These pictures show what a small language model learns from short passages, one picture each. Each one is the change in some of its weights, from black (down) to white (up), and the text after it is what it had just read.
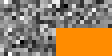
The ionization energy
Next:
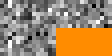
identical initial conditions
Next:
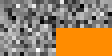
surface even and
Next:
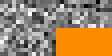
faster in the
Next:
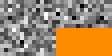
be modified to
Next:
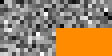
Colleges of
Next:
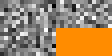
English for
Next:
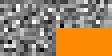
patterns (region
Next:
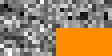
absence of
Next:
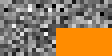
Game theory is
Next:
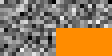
quantities derived from
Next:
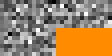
evaluation protocol as
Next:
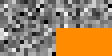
finally we
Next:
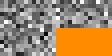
\rangle \:
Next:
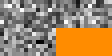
defining the
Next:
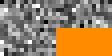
around a solution of
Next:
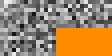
crucial to
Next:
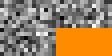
and also includes
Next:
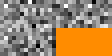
this in our school
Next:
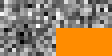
a categorical
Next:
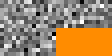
the exponentials
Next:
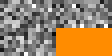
their own resources or
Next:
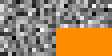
is higher than at
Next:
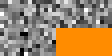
a fundamental and
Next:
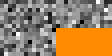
shape, location
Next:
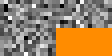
Compatible with
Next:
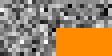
to the benefit
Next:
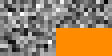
per Eve
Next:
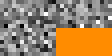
effort to
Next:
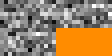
impacted by
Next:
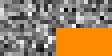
an evaporation
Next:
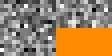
hypothesis, it
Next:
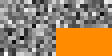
the magnetic field
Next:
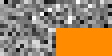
potential $D$
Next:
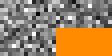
the Indonesian
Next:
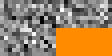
surface. This is
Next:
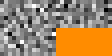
like to thank
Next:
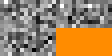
The central panel
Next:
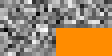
the help of
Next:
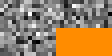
pass rate was
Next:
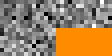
magnetization for the
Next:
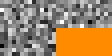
to evaluate fundamental
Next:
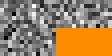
where Lie
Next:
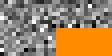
two clusters,
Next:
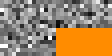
to the findings of
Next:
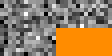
had said
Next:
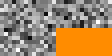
$D \approx
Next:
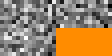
Block With
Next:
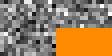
itself is
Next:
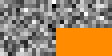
Walther et
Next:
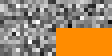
often engage more
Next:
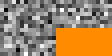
illuminated with
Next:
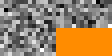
indicator of physical
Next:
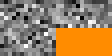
five cells are shown
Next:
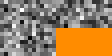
Classification System
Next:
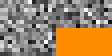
the industry.
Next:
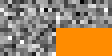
of them here.
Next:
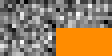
literature. The models
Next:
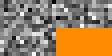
captured in
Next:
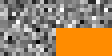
years, the
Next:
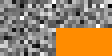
ID A
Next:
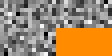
1 6 different
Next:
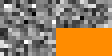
. As a
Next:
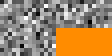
are both caused
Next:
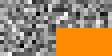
the modified
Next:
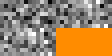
diagnostic tool in
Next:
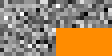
due to the presence
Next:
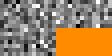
link (m,
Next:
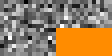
mechanical architecture
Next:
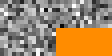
of the product into
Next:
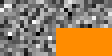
should focus three key
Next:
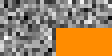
source routing.
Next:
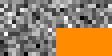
1 analogues
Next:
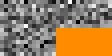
emergent one:
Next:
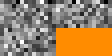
difference could be due
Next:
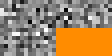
on gross
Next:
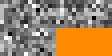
before and after second
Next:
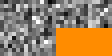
coefficient changing over
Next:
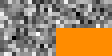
a double
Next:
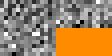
red, then the
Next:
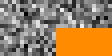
based solely
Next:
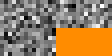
sensor technology platform
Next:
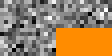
infinity of
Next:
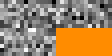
professional development in
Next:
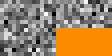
the tail in
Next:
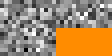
and are related to
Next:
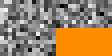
in preying on
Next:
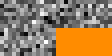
examination and
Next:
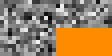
frequency and intensity of
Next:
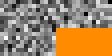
computation. As
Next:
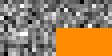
= degrees
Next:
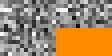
unknown to the
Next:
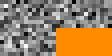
answer is required to
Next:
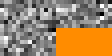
and specifications
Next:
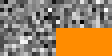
school setting, there
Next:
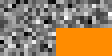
aimed to support
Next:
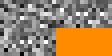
River and further
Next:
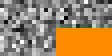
and task demands
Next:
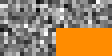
directly at the level
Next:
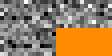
particular binary
